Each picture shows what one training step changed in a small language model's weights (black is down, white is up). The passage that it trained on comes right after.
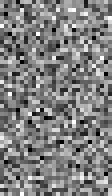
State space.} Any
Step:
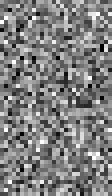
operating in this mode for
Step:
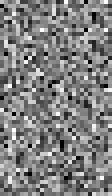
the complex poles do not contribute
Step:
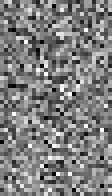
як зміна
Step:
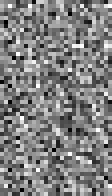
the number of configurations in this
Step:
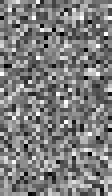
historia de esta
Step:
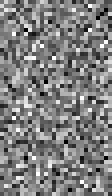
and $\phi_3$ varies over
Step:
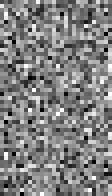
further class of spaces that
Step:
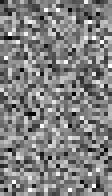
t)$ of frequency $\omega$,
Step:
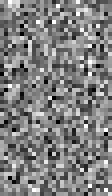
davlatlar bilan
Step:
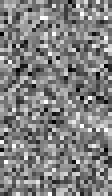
$g$ be a primitive
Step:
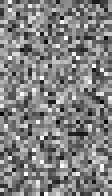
straightforward and less
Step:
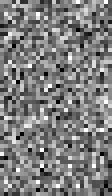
not improve much; on the
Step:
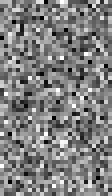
3. Oliy ta'lim
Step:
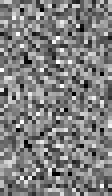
их можно с
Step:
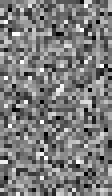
și oncologie
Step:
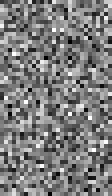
an averaging will modify
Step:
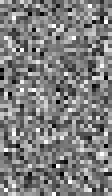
distribution (from the outer
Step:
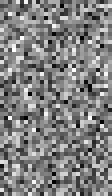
episódicas. -
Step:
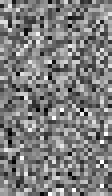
2 1 Медіана
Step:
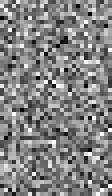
internacional, combate a
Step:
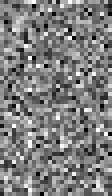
that $\prod^{\omega}\left(
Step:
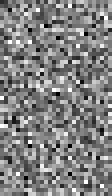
Водночас, у
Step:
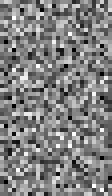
и фибратами,
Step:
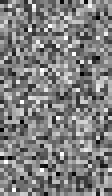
cela peut les
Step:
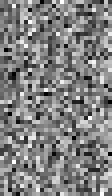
energy. These concepts have
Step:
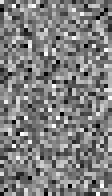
and $v_\ell$ is
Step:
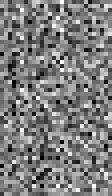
and anticommutes with all
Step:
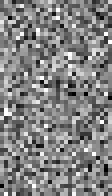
important new CP violation
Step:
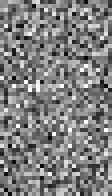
T, Ahmad W.
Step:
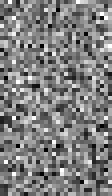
The first inequality is due to the
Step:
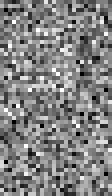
cell, respectively. Here,
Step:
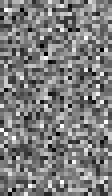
bolada o'zini
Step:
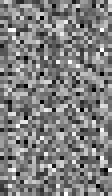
Из Указа
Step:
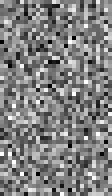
following way: a {\sc
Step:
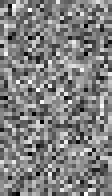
*BookZap* sa
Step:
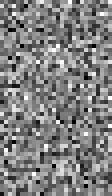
\end{equation} where the density of
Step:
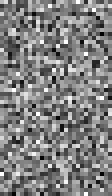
risky and one assuming the
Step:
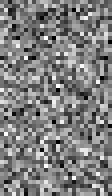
índice de gestantes
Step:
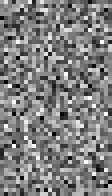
is italicized to differentiate
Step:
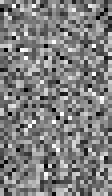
\otimes \ell_\infty$ is a
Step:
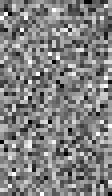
measurements, or were otherwise
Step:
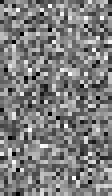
momentan wirklich
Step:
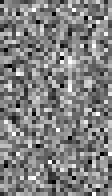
partial sums of $f$, that
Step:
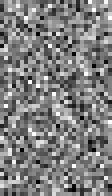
inpainting can likewise
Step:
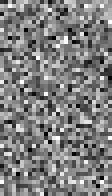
Detailed comparisons of
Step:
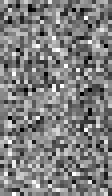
seria decorrente do
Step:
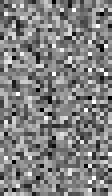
\begin{proposition} For all
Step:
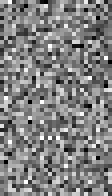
only depends on the resonant mass
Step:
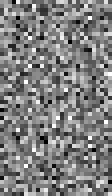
of convergence in the temporal
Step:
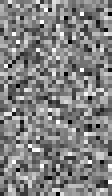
estimated twice from the same
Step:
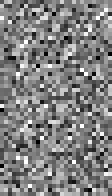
with two 250 $\mu$m
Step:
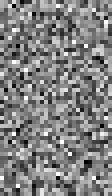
there are dividing curves on
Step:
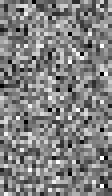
того, не все
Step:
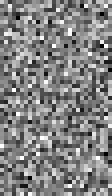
and by Proposition 2.5
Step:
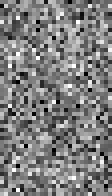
así, las preguntas
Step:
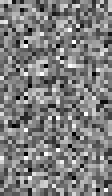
апреля народные
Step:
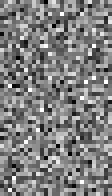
of ``generalized free
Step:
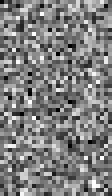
direct orthogonal sum of the
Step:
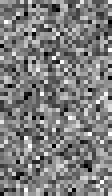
measure $\rho$ assigns
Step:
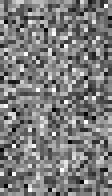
ishonch orqali
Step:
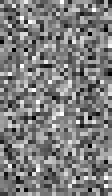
concepción normativa
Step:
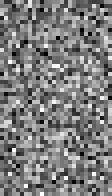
non-degenerate if and only
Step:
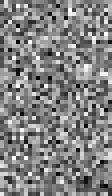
a single global network
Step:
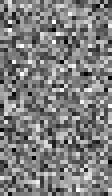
Mulai Berkembang
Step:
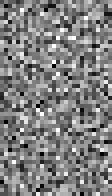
{\it etc}. \noindent
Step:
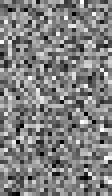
nesse período em que
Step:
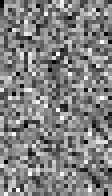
state. Here, dots
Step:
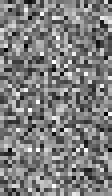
versus frequency and
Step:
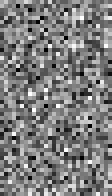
que con este cronograma
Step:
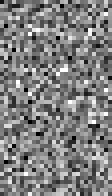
numbers can come forth,
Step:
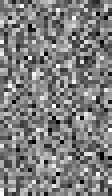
biochimiques de
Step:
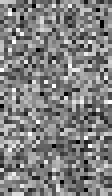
espectador a sensação
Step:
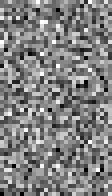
systems. Use results to evidence
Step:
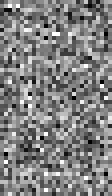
damping coefficient,
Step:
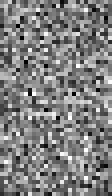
μs, demonstrating the
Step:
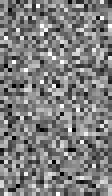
they are excited states.
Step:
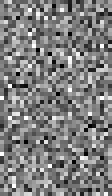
худди ўз
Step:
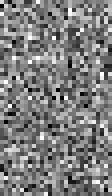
a firm, as well as
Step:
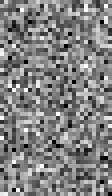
heterotic string case, it
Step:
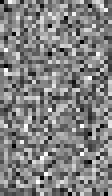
$dF=0$, thereby we
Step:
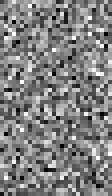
Ochab, Jeremi K.,
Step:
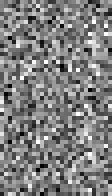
of the special fibre of the
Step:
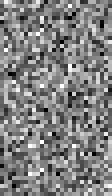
to a residual contribution of
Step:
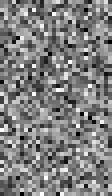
homogeneous spaces. We
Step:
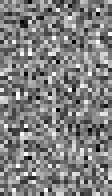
d'une entreprise
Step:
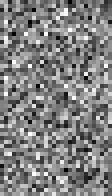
com explicações que já
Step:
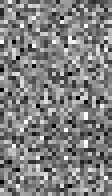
a winning strategy
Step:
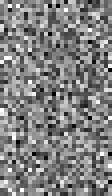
thermodynamic limits,}
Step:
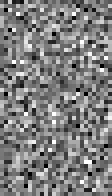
and any $\vt_2$. The
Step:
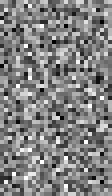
if it is solvable.
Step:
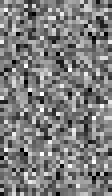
the giant flare on
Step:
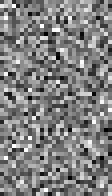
frameworks with low
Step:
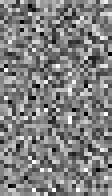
queden citados delante
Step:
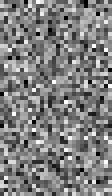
finds \begin{eqnarray}
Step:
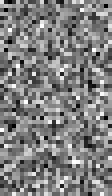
rest mass as energy. In the
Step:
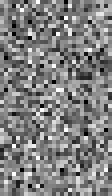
is modeled by the analytic
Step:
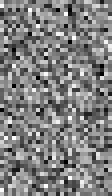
the argument of the square
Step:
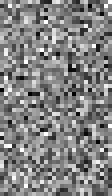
have a new setup with a
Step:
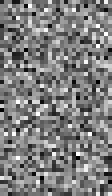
with data videos and Bach et
